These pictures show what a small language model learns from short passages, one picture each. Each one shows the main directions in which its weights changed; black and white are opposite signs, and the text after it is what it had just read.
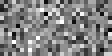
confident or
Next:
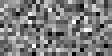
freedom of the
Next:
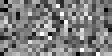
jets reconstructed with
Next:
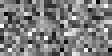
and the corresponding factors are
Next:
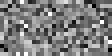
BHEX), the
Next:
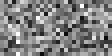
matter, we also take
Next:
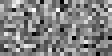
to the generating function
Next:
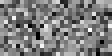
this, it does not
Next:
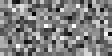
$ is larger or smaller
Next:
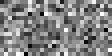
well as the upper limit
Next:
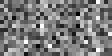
next estimated image to obtain
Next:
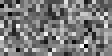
increase of As,
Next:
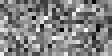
designed to measure the
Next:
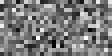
to centuries before
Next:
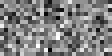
and imaginary part
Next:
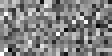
from Table IV for
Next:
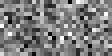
and mirror matter
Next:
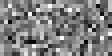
compositions. We
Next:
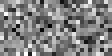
with a differential equation
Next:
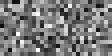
capacitances per
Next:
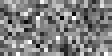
CGE (or
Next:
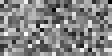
This is accomplished
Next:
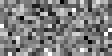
\) relating the
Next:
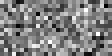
subjects, take
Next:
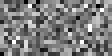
experimentalists would first find
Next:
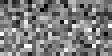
before, we assume the
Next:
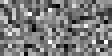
which, although
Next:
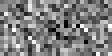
are independent of initial conditions
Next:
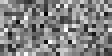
so we may define the
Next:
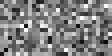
good approximation for time
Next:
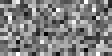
the NSDN
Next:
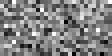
significant correlation observed for
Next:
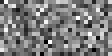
suggesting significant room
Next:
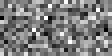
of vertiports
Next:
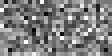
smaller and larger than
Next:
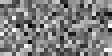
this, we should
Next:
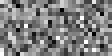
logarithm of
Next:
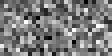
Speex |
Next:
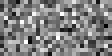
with the Laor
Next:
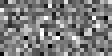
learning. In contrast,
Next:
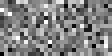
method. \item
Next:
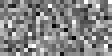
conditions. Section 3
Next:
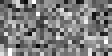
photon. Among
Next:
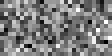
is rather small quantity
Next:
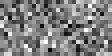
in azimuth
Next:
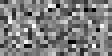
which are exhibited in
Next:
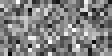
ionization in Ni
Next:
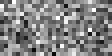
because it arises
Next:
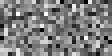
actually related by
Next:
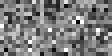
and account for the
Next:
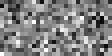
The centre shows a
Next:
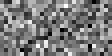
the tunneling potential
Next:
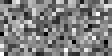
the same position:
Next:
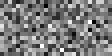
on the curves is obtained
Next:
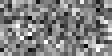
every physical quantity in
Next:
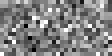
indicates the balance
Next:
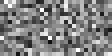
inconsistency among
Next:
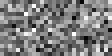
there lies a
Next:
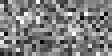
second order moments are
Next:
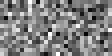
global minimum incorporates
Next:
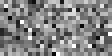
loop asymmetry seen in
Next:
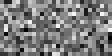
the evolution of temperature as
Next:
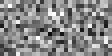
from region A, the
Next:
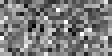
performed for all other
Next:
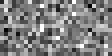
published by some of
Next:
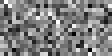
A, which is
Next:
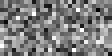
is contractible
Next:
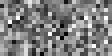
relay. Let us
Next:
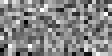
before and after each
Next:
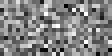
by the paths through
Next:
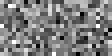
now exhibits clear
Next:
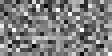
of this research were supported
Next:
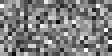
restoring the
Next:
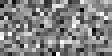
at energies above $\approx
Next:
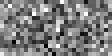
a cubature
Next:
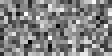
its Research Centre
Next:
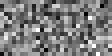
for the Serre
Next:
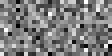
cell produces the same
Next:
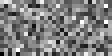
First, we show
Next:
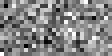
Engineering and Computer
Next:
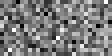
in the case of the
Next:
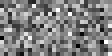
experiment the groups were
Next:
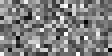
steady solution for
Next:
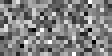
the performance has been
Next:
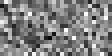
a feature space.
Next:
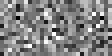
framework and implemented in
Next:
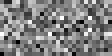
the cosmogenic neutrino
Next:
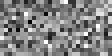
here the $f
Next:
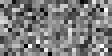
not much effect on the
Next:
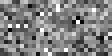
energy with account for the
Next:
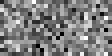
it. Thus, even
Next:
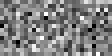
carried out using
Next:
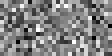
per carbon
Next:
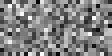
remain largely
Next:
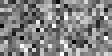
de composantes
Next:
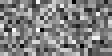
the impurity
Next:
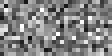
slightly weaker than those
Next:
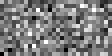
region where the final state
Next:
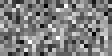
on a sequence of
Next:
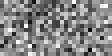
result is substituted
